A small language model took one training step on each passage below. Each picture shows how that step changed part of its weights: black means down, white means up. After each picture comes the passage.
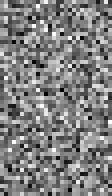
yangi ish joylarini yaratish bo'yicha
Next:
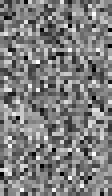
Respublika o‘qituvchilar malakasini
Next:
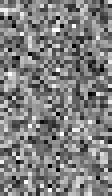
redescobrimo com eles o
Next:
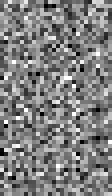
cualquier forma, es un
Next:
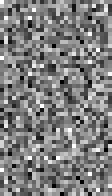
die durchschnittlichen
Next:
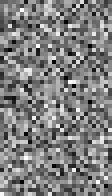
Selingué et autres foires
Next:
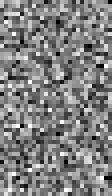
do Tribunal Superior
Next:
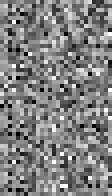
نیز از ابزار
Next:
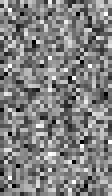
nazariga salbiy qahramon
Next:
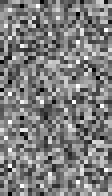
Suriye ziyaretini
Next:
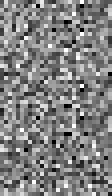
examines the characteristics of
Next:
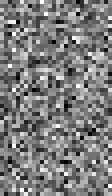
освіти, менеджер
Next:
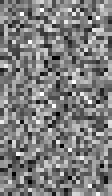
monitoring qilishga yordam beruvchi
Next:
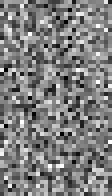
ayudan mucho a las personas
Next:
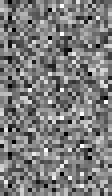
koʻrsatishini anglatadi.
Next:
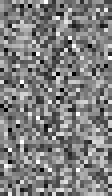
milliy g'ururi bo'lmagan
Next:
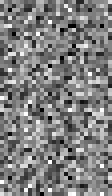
sıklığı yıllık not
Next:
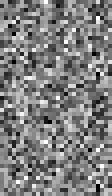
некоторым темам могут быть
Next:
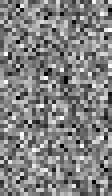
gigiyenik baholashdan iborat
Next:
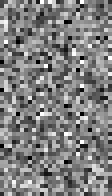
mantiqan izchil gapira
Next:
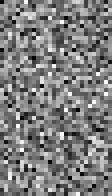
зайнятість і обмеження
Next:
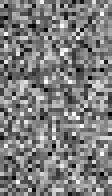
escritores. Todos participamos
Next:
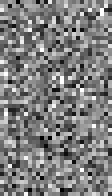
segue na retaguarda,
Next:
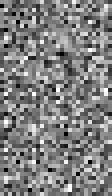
que es más frecuente en mujeres
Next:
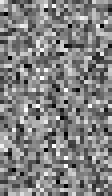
таълим муассасасига
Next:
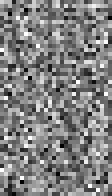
% des Materials) wurde das
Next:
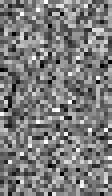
esa talabalarning kommunikativ motivatsiyasini
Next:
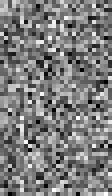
zu Gebäudevolumen
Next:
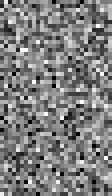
тануының негізгі
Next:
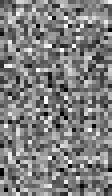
бош мияда мия катта
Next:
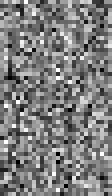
tornou-se mais evidente no
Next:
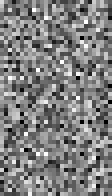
керак. Ёшларнинг
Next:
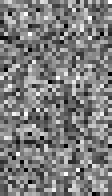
of low altitude flight
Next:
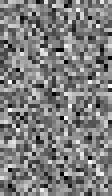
berish talab etiladi. Matn uchun
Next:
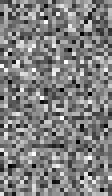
takomillashtirishga qaratilgan ilmiy-amaliy
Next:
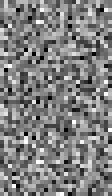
penduduk miskin yang
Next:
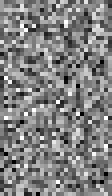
que progresa durante un período de días
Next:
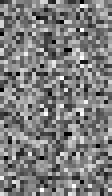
so'rovnomasi; -
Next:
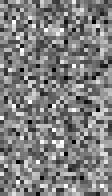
развалинах домов и среди
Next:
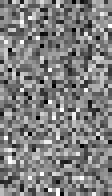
audiovisual product was
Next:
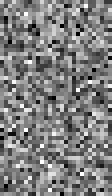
se originó en la antigua
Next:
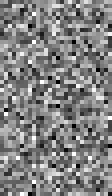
Open Science Office.
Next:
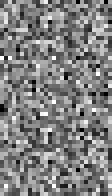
культуры в жизни студентов //
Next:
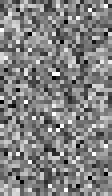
se puede decir que el poder del
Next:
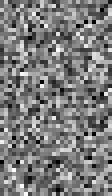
approaches that have interpreted the
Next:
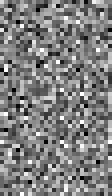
الصوف فاشتق
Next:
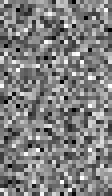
дослідження. Щоб дослідити
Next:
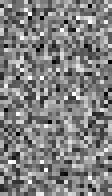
близость, наличие
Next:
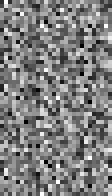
да орын ауыстыру».
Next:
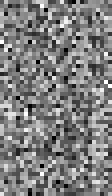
Liquidity of a
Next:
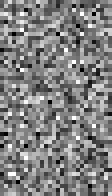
contrôle sur une partie considérable
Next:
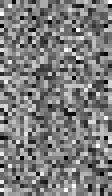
GOMES, M. de F.
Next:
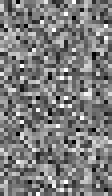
у Франції. Ми
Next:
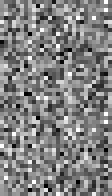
когда и кем она
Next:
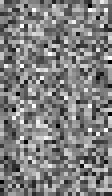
билан белгиланади. Ушбу
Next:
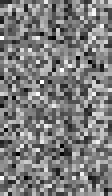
елементом системи
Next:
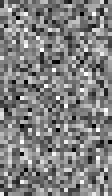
la población general. La familia
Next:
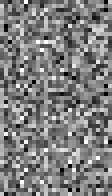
которые могут находиться в
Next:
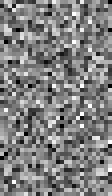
destacam a eficácia da
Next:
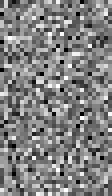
joylashgan bo`lib bir
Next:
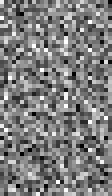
de conversión alimenticia
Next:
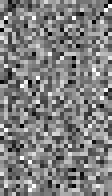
de partículas metálicas em
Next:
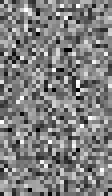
in saline area. IOP
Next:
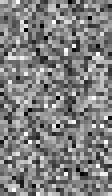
compuesta por entradas, peso
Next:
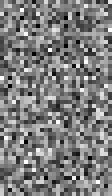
energy, germination capacity,
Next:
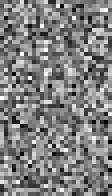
навыков, в том числе
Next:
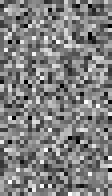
фаолият олиб бориши, ўз
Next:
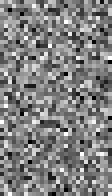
mitzulesen. Als J
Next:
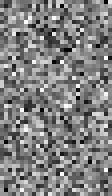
usuli ham qatnashgan
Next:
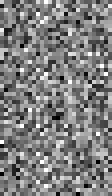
мулоқот малакалари;
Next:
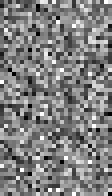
to critically analyze the
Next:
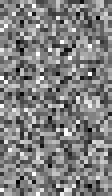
mo'nguzning rgasi
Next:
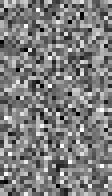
shug'ullanish, shaxsning ijtimoiy
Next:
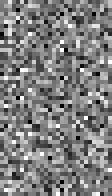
contrasta con su agónica o
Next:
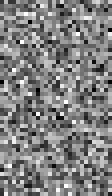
Declaration: I declare that there
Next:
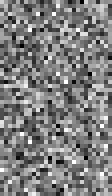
liderança, ética, comunicação
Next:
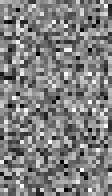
denunciando a farsa da
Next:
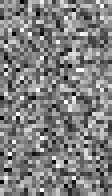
3 26 **Tuproqlarning mexanik
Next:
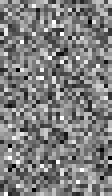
ishlash, logopedik xizmatlar
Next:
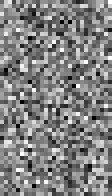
свинец, цинк,
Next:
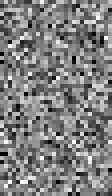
classified into 3 types:
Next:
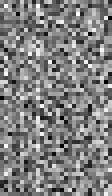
va marosimlar ijtimoiy hamda shaxsiy
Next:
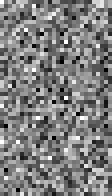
Фонд 237. Опись
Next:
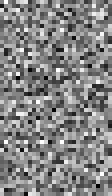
Organisations internationales 60 998
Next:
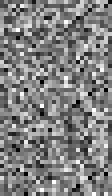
parte de la iglesia de
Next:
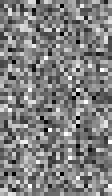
ham uchraydi va qishloq
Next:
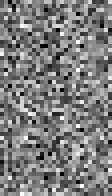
yetishib chiqishiga asos
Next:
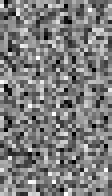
já que sua utilização pressupõe
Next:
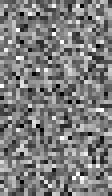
считается практичным поведением
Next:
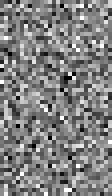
taraqqiyotning muhim omili sifatida
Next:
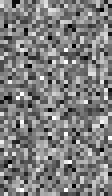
(%6) ise bulunduğunu
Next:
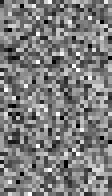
aks ettiradigan murakkab
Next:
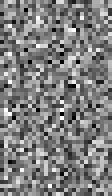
umummilliy adabiy til darajasiga
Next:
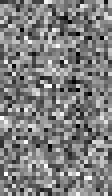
në Shqipëri
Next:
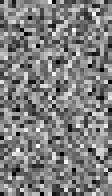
enxertos podem ser derivados
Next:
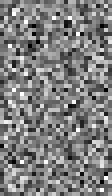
son utilizados para generar la información
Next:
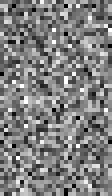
La méthode d'analyse
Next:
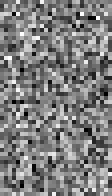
их учеников» [6,
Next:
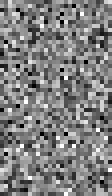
en su *Filosofía do
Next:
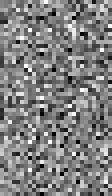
asosida informatika va axborot texnologiyalari
